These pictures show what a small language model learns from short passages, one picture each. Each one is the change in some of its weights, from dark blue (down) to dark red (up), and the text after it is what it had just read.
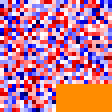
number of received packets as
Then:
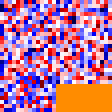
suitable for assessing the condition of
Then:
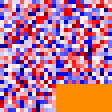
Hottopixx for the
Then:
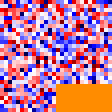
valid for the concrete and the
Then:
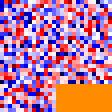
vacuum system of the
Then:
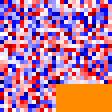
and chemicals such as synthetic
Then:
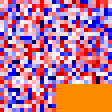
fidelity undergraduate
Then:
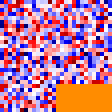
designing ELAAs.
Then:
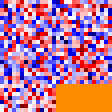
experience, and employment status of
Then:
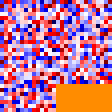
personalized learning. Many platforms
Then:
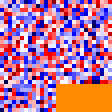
a mainstream computational groundwater
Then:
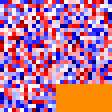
between the various clauses and word
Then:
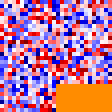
at the scale $\mu^2_0
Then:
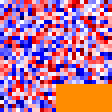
merging; these galaxies are consistent
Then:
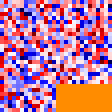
as complete OS. Every hosted
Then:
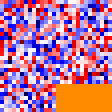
the standard photonlike structure in the
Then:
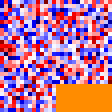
that passes over the Indian
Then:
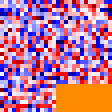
distance was modelled to determine the factors
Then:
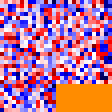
\lambda_i g_i$
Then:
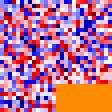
asked to run 1.5
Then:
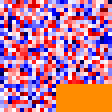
setup, as shown in Figure 1,
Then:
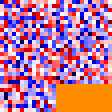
stone is embedded in a
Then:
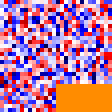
material models. This proved to be a
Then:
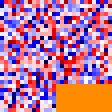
leads to negative bias values. It is only
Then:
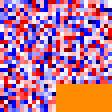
operators of vibrational degrees of
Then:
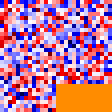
erhielt sie bei
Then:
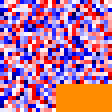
across sentence boundaries and in
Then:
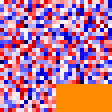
RUSLE and GIS tool to
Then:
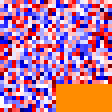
defecation was widely
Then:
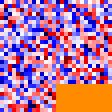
and morality. Therefore,
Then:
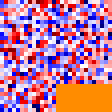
grey boxes) for a given
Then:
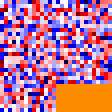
solutions of stable isotope analogues
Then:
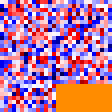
for over-dense systems from
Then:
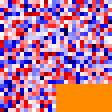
way that humans do, they have no
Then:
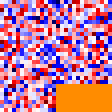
instead of collapsing them into single
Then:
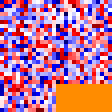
software releases, avoiding any
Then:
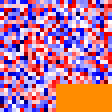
educational methods, driving his groups to
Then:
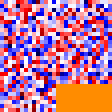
a computational study of antiferromagnetic
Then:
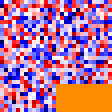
out if robust PSs are
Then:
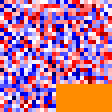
received both narcotics and
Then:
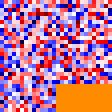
dissonance. We also found that
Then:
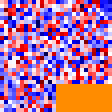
a clear ranking of the contribution of each
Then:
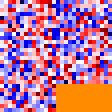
and Glaucomatous
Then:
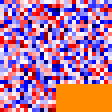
curvature are exposed to the most
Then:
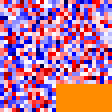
a ratio of Mg:Si of
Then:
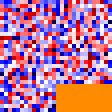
(6) (7) The surface analysis
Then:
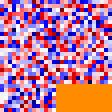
limited number of throws and actors
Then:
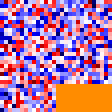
to inspire international and local
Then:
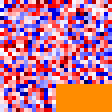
on the electronic structure. Such effect
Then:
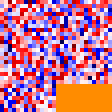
restricted submodel,
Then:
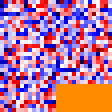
being applied to financial, legal, and
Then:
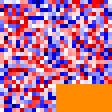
of the $S$-matrix element,
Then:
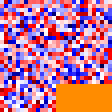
investment. The three countries should provide
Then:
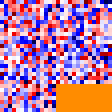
k - d) Calculate
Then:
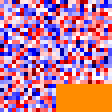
obtained as, \begin{eqnarray} &
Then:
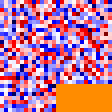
as complication rates associated with
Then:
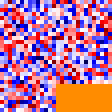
proportion to total workforce
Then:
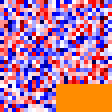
deviations between the TWA and the
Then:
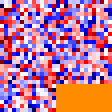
that enables it to thrive in
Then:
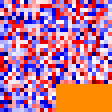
detected line with a Gaussian profile, checking
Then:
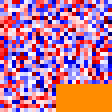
tsunami has the form of
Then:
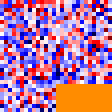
the calculated coefficients (formulas
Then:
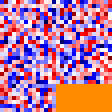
duration is random. As a result,
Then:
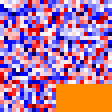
G.N. and Dixon,
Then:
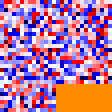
al. [11] they affirm
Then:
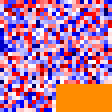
the potential of increasing capacity, while reducing
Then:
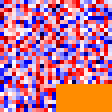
question of whether it was better to have constant
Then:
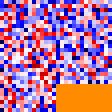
hydrophila* infections in
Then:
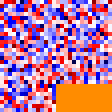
organic anion transporter family,
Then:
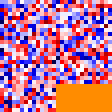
surrounding is being considered as one way
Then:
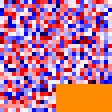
average. The variance of the number of
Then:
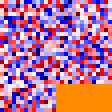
Central University started the virtual
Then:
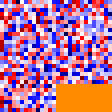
of close-to-identical
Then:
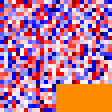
mixing of multiple microscopic transitions
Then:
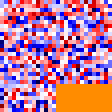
appendix corresponds to a different level of
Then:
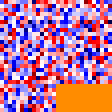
quickly after 4 h. This may
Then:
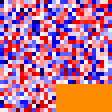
and 4-methoxy
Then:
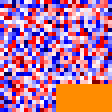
view of undertanding Nature from
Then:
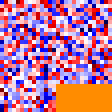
means increasing returns as the digital
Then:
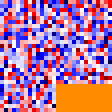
their own desires and social interests
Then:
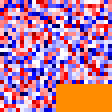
since the computation of POOL
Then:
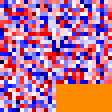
or authors to recommend prohibiting its
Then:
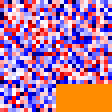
kinks and antikinks;
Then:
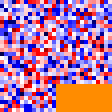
and Viñas i
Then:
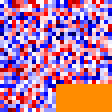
yield and break points, while
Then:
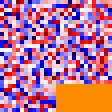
memory-sharing. Hence, in
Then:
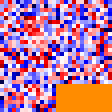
are described by $${}^\beta
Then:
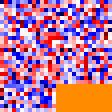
This version was improved with the feedback provided
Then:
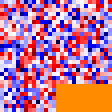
{Physical Review}\ }\textbf
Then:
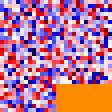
2010 season. Findings
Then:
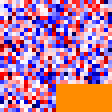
for their fruitful comments.
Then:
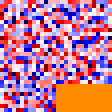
\draw [->,thick]
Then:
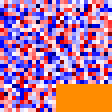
PLM and SLM across various
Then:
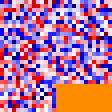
primary and secondary schools, Some
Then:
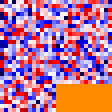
rotators produced in the immediate
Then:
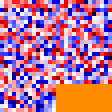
texts translating them in a
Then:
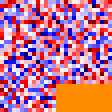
Characterisation/Interactions Assay
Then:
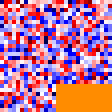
gap in the DFT + SOC
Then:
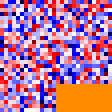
risks to patients' health and
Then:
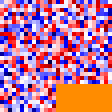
major advancements in battery
